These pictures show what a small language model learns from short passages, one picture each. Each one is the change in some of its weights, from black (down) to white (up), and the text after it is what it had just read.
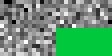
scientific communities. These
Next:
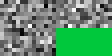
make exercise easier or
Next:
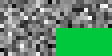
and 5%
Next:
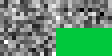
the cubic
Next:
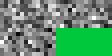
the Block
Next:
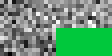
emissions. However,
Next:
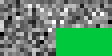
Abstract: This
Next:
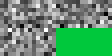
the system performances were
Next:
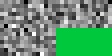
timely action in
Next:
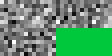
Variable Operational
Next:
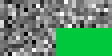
Health EJP
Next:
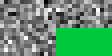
when hauling out
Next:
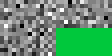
were tested in the
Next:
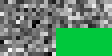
the fog?
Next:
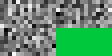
fully different options for
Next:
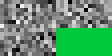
Christians to
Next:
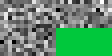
case series with less
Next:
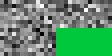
in the equation to
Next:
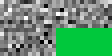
as a separate
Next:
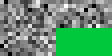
a need to develop
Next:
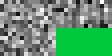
strength of the
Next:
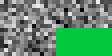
to this principle is
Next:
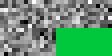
of anxiety with
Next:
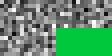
impressive stock of
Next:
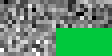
existing theory. From
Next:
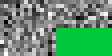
Open Access Biology
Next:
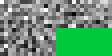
as temperature,
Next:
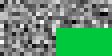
acid dissociation
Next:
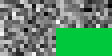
literature review attempts
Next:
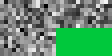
a reviewing expert
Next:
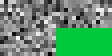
- which needs are
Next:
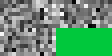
with renal
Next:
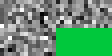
positive values, as
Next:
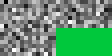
failure behaviour on the
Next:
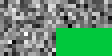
the two during the
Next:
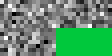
ionisable and
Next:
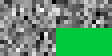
CD's have an
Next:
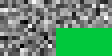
of a field of
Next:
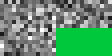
ideal degradation rate
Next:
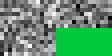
on inflammatory
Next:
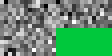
a formalized result
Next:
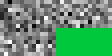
Blood glucose
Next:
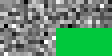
time and resources by
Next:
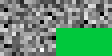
resins were measured
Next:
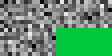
state density of
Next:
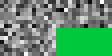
migration of the
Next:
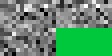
in Figure 2.
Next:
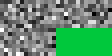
their studies but their
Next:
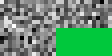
data splits
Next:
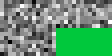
(Figure 9)
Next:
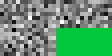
perfect equivalent to
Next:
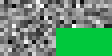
in elderly
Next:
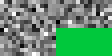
Now suppose
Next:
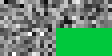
paper in half and
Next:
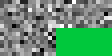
providing insight into
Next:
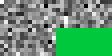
range, but this
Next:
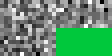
the Outcome of
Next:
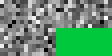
complexes of this
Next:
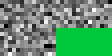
contents were then
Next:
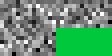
Abstract Studies have
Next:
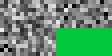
the initial product,
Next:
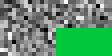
learning technology is one
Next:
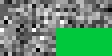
In all cases,
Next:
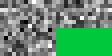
of the study and
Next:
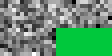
the *projection
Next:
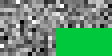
contains examples of configuration
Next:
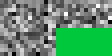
limited from September
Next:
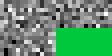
University of Minas
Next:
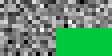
fraction burned
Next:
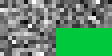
of the material.
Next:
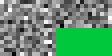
as recruiting
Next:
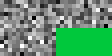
presents great challenges,
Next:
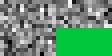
. 4 Experimental
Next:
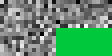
reductions was
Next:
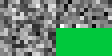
the Department of
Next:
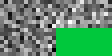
type-2 fuzzy
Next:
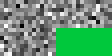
were allowed. The
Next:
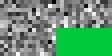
fibre, but this
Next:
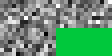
and Automated
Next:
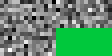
perform the model as
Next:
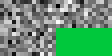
variable in foreign language
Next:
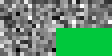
Clay Sci.*,
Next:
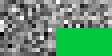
secondary school teachers:
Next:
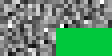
they did not expect
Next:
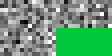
of an original image
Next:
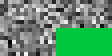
based on the
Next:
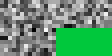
the success of
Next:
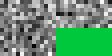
the entire region ranging
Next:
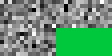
return (PD
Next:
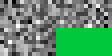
test conducted in
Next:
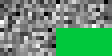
marketing strategies:
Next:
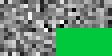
consist from vapor
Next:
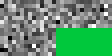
patentability is
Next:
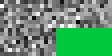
by virtue
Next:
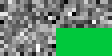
War II
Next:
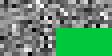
in terms of
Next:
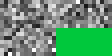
the formalin
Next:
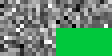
determined after 1 and
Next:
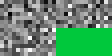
wires in the
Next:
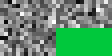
The choice of the
